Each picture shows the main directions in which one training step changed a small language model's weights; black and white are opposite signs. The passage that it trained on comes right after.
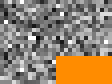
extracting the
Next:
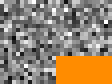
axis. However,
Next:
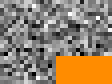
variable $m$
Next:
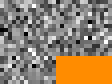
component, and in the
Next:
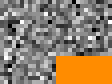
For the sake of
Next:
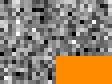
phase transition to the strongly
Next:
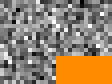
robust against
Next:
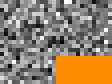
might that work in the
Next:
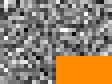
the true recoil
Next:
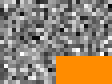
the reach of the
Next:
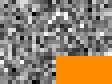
rate since there is no
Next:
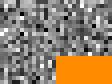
the SQUID
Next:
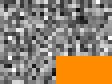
the elliptic
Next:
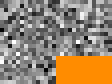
day processes and the
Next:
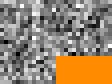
resolution runs
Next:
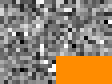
of the GRU
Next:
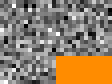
fitting Gaussian
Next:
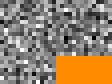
to NLO} The
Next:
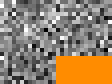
then built on
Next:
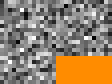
rigid translations
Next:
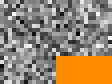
heavy output probability
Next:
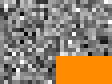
the universe with
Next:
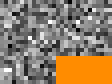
The colour profiles
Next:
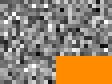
in progressive
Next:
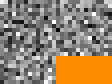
luciferase may
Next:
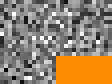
be able to generate
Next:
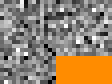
To minimize the
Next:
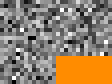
that for HID by
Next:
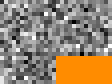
dwarf galaxies
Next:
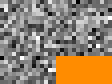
grounds of this
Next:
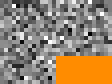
state is driven by
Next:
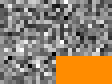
containing singular values
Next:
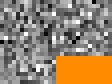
see that the coherent
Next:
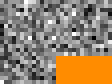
differences between MA and
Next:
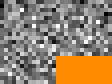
gives an indication of
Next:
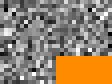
$b$ as functions of
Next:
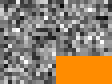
the early stages
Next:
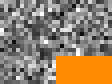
el}$ is shown in
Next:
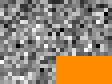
to denote the different
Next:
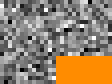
and identical to the
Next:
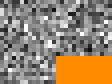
The presence of high
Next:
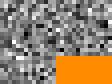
(a) where we
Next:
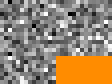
The corresponding curves are shown
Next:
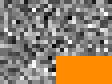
just as in standard
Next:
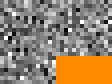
have taken place in
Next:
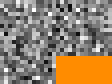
first term corresponds to
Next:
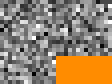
to be taken is the
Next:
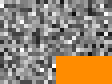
FSS maintains its
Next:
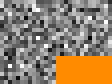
field when $\gamma=$
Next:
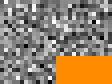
thermal spectrum does not
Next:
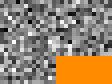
In case IV, there
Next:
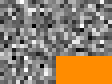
a relatively strict
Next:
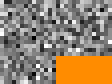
as that encountered
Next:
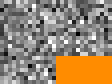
time domain through the
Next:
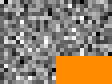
describing reactive
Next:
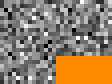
on the Internet
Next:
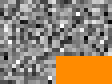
to the transfer of
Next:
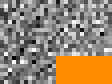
in the outer
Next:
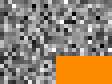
divergences has
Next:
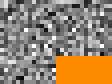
(A) Whereas
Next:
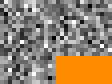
angular correlation energy
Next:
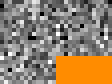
sampled configuration
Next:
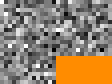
access imaging data
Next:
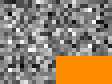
which case the state of the
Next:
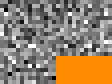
refractive index
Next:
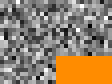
conservative binary dynamics
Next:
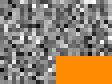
written in C
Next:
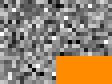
for the acceleration
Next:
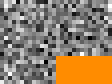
the nucleon structure
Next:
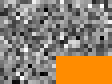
convergence range is
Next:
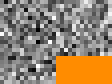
throughout the
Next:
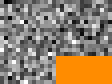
reproduced. This is
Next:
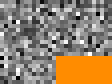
the cross-domain
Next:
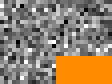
and healthcare
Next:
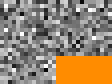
the driving field is
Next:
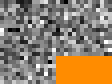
we have perturbed the
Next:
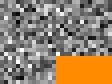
review \&
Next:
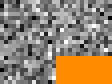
Euler equations for
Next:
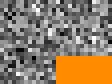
model posits that the
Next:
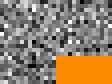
over a narrow region about
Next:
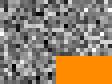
flexible and
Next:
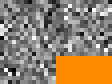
sample, and as such are
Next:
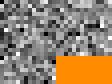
per Milky
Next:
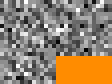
reference image,
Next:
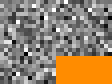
compounds). The
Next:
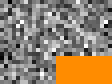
positron beams.
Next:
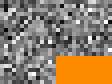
$Q$ band frequency
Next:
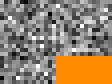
above comments tell us
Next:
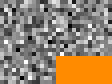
on the specific heat
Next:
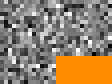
USTC and University of
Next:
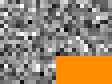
spin-textures of
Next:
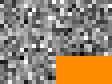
observed at frequency $f$
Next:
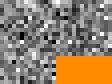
set is constructed,
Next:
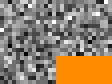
guides the
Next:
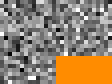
model is specified by a
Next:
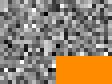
comprising all
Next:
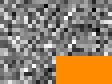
being added as a
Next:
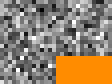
is heavily
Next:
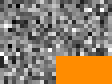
as \beqa
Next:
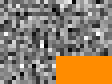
the disk extends
